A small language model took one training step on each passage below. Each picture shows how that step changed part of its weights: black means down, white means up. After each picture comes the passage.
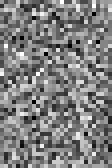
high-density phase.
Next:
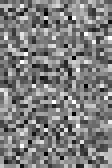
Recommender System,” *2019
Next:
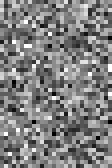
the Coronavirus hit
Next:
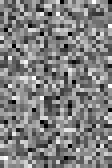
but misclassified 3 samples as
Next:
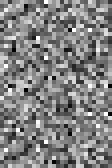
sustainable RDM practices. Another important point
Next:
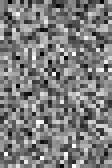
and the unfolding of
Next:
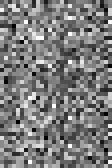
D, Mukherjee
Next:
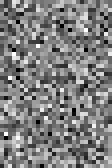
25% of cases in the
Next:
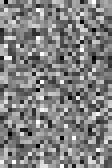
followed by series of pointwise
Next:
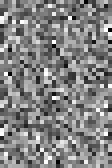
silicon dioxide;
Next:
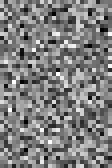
developed SJS within a short
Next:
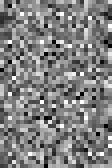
X such that $A \cup
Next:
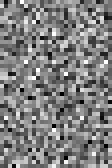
microbenchmark; each line
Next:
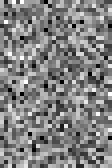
by the air in the sample is
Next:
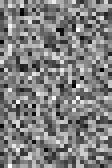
find and use research data, including
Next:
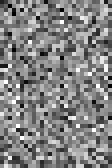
when the PWC was added
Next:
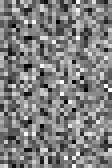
to speech and text, and 5
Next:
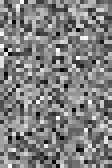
will be used for testing the working
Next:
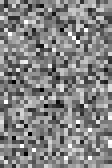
boundary conditions. 1. In the
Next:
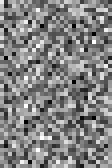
the new method for analysis of
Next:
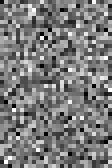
Origin Average Fruit
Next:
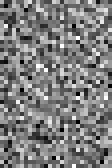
and Information Science of the University of
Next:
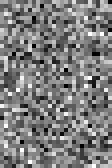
Thailand had a capitalism industrial
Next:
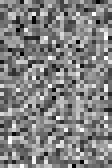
test the frontend and backend
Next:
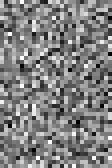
for additional research to determine toxic
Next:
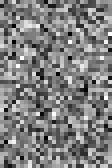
a dried femur.
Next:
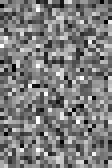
temperature of the chiller is
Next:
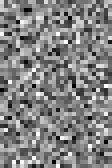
certain modern medical methods of local or
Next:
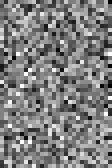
the students in Zoom.
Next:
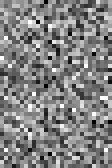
part are very simple folk
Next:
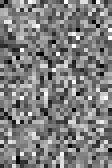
was statistically significant between the first and
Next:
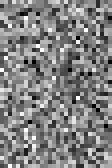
trusted research centre. 4.
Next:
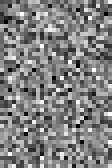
selected such that $(A -
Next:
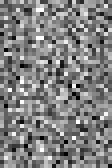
to bring together improvements of the healthcare
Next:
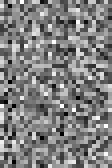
for the French Resistance during the
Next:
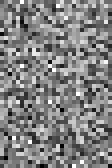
speed loop will generate the
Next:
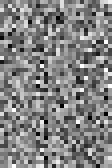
liquid vehicle does not evaporate
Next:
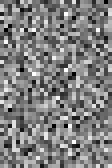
and HIP-An) showed
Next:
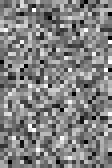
treatment of diabetes mellitus
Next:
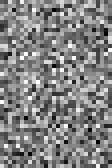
Daily review meeting were held at
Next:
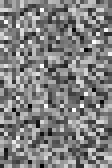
steps and activities in the use
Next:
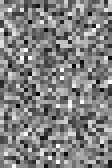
the entire vasculature has
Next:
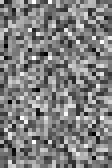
paper is the estimation of an
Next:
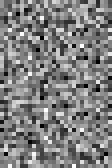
2011 the term “Health
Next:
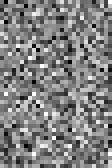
deterioration (American
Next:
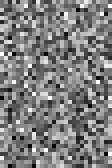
(p33) Comments
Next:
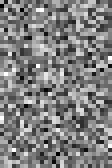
can be automated). Despite there
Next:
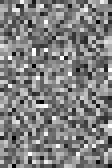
(y, B), size
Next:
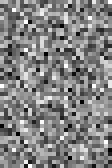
D_n(x)$ where
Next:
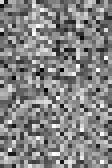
can distinguish resistive
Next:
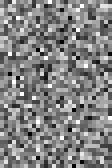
entering the birth of German nation
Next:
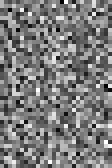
IEEE SAM 2014, IEEE
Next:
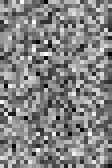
in business operations. The survey was
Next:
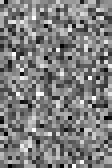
solid with 72% yield of
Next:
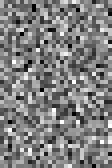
coherent effects via Geant4
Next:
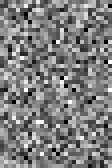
of CS group. In group
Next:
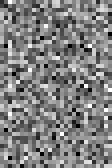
Author contributions: IMG designed the
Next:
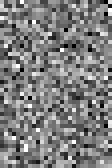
for calcium, 6%
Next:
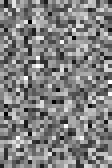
of genetic nature in the Area are
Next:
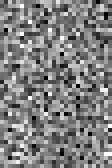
Proposed Architecture The architecture
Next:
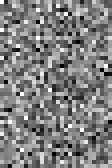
second most common manifestation of
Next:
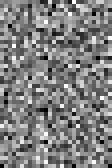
in the former) are the
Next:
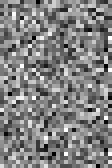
hackle-like patterns when
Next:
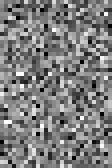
pixel pitch (in
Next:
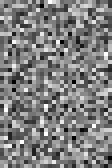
company value, and to assess whether
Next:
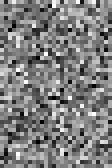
onchain. Comparing the
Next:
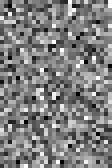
[7]. Currently, these
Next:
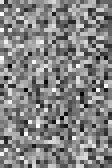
needed to prevent rejection.
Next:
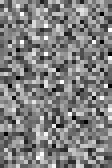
are not satisfied or are rather
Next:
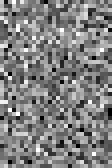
in a film thickness of about 20
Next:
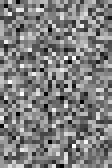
Nigeria and South Africa reported concerns of
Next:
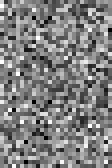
a Reservoir of Indian
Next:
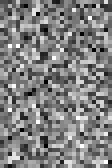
through the securitisation of
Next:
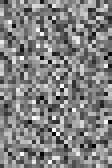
on access to social assistance –
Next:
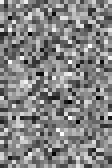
3. Figure 3. Sample
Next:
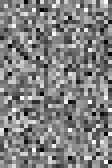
III TELEMETRY
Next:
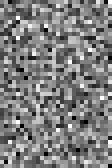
is overdispersed,
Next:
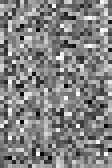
OJK performed the statistical analysis
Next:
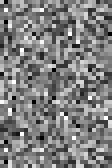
resulted in a good correlation between the
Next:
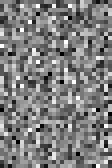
for Bangladesh identifies
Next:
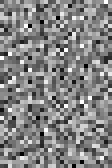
limiting the ability to capture spatial
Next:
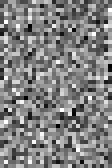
demographically consistent pattern of technology
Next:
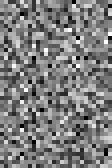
research institutions, and the gaming
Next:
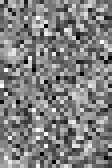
can be adversely affected by
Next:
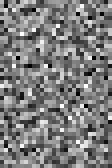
better results than RTE and
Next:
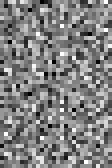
and afterwards white boards have
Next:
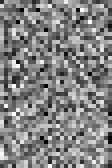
in the bladder,
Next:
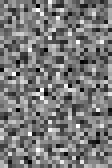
The graphic illustrates one of the
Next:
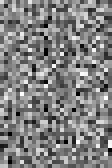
Republic of Uzbekistan and the Republic of
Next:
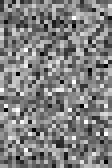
the average number of seeds in
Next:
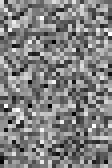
developing machine learning models trained in
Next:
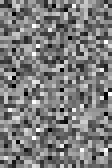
all and any kind of information is
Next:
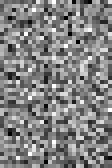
Graduate Program – Master of
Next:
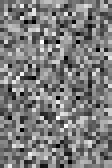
This is supported by the general findings
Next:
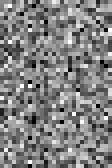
competitiveness. Discussion Research has shown that
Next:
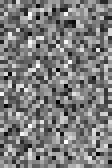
S4. Inertial sensor
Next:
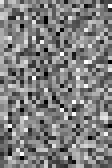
city, with NCHS standard
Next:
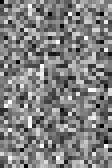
plasma renin levels are
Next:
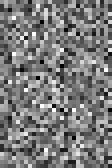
congruent with other studies
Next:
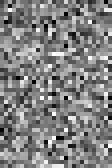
gums that are being
